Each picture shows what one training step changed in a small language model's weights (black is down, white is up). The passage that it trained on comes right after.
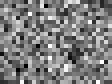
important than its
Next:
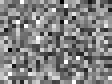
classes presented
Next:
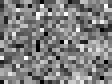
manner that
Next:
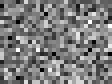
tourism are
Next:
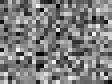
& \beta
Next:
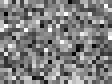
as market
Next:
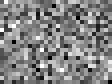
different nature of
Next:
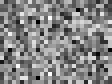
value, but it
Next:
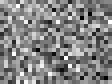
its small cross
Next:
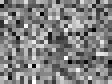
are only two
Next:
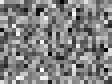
- \gamma -
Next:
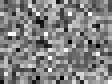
for individual
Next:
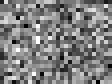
impactos no
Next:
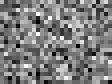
and the host
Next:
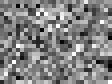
as a basis
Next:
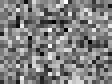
of view of
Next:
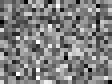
and Physical
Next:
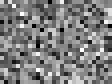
and we aim
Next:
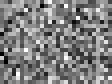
equity in
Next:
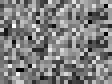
in its relation
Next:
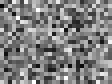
research with the following
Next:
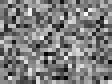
the Climate
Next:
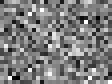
to close the
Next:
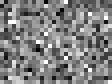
and on 5
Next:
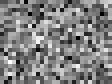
regions, and
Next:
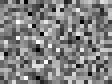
systems, and
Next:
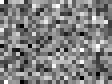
\text{ g
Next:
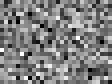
using structural
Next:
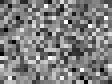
it possible to
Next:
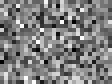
$t$ and
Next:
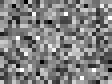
starting from
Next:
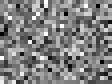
2, manu
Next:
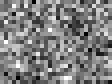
la vez en
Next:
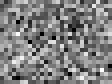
It well corresponds
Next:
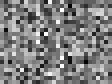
у ИН
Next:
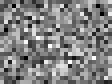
level is not
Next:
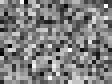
costs show
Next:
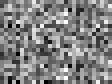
of the order
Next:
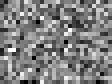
um dos
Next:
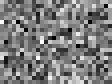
in how information
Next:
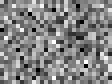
Author contributions
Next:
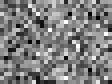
for the metric
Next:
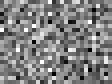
B., De
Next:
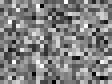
that patients on the
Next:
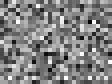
the *Mn
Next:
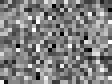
paralysis and
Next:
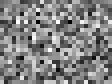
cases, with
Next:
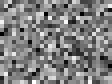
legal point
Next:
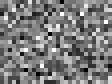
solve the
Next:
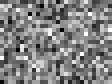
Sun without
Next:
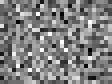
remained the
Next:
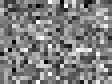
models representing a
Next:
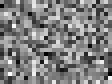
time, the
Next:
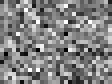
com boas
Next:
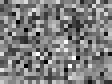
The simulation of
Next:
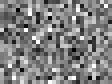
Generate a
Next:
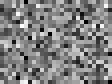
a single integer
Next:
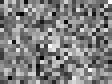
formation of a
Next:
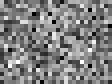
to address
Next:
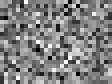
and learn
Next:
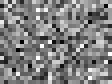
in research even
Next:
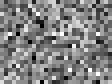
for creative
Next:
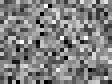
result from the
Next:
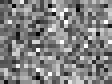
and noticing
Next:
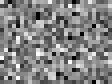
expect the
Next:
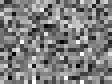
the two lowest
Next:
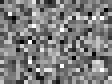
an equation for
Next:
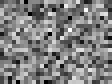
terms of the
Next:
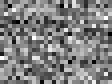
related transfer
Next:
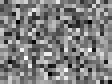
The KSS
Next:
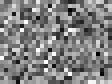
accepted 4
